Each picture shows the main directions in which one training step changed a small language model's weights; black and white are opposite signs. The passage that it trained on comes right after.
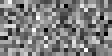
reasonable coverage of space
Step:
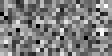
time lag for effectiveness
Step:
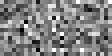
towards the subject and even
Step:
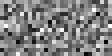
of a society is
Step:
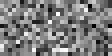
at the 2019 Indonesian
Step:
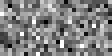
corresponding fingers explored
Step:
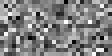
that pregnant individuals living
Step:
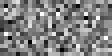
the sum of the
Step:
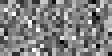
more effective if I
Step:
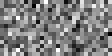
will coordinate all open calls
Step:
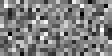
2, providing an average
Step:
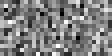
the addition of water to
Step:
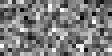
access and individual products
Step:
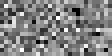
deposit money banks
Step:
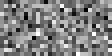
on what the consumer
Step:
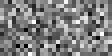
production are recessive
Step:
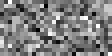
positioned high enough to
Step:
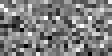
Time to reach hidden
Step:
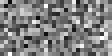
subjects, a total of
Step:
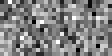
School bullying strongly affects
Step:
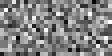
they have no known competing
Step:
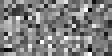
as the leader,
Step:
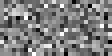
as discussed before. The
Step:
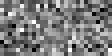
use as an administrative tool
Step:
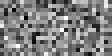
with a direction of flow
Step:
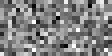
production process are acquired at
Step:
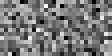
occasion of the
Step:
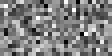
health services etc. by
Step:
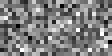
of Engineering Electrical
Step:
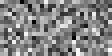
of Four’).
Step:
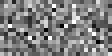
9 HOC validation
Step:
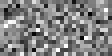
to become localized at
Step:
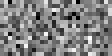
solutions, restoration,
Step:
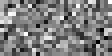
published more articles but of
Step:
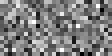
research-based report
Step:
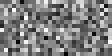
with Low Vision?
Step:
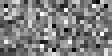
the knowledge about phase relations
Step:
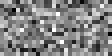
business model change. The
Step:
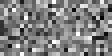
with haemolysis
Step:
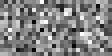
management team RFID
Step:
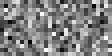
the output of the
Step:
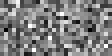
a multidimensional manner,
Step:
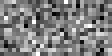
Therefore, a course on
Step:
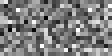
graphical ways to represent
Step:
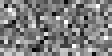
In addition, due to
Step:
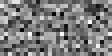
The major benefit of
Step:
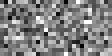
services, it is however
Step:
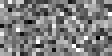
The cheese samples were
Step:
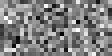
basis of the documentation provided
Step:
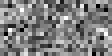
effected by keeping
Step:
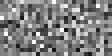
and disease characteristics of a
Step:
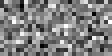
: Demographic details of
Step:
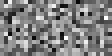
text, and similarity of
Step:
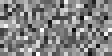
of its limited requirements for
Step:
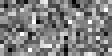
invisible for
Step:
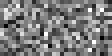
to their increased spectral efficiency
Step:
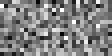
*Summary of
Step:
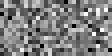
two phase flow I.
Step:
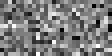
testing is used to check
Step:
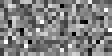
amplitude of mean with different
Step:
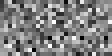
spectra of metal complex.
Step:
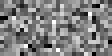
effect is predetermined
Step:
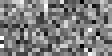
transporters are not
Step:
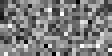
developed to measure not only
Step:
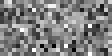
gain NBs
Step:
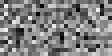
preservation and sinus
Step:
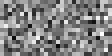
of four wheels are
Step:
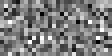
the American sector. The
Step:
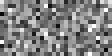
filters are applied for
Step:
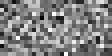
The Total Harmonic
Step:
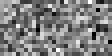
This instrument is intended to
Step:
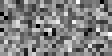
time had an abnormal
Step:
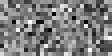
teaching contracts) has
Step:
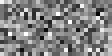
of tungsten
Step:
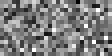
its payload must be
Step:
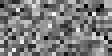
The RELIEF
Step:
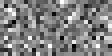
In this way the
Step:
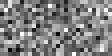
DC motor. This
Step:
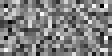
the theory of the world
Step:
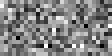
Last Modification
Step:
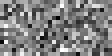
of various network deployment
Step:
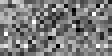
occurrence, and their economic
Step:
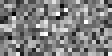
Rule of Style
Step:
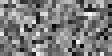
natural infection allows us to
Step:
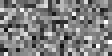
upto 75%. The
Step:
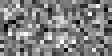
to wooden
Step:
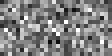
and a polymerisation
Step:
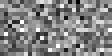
Efik and
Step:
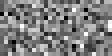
identified, as an
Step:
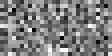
provided for in the
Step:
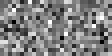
in Colleges of Education
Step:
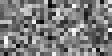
enabled to act correctly
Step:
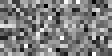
used in this study is
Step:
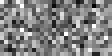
motion modeling, movement coordination
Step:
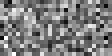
which use channel 6 for
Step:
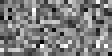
MEC host increases the
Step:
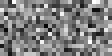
soil moisture measurements
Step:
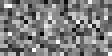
x > \gamma
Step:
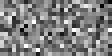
contemporary reference frame of more
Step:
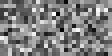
feed. The advantages of
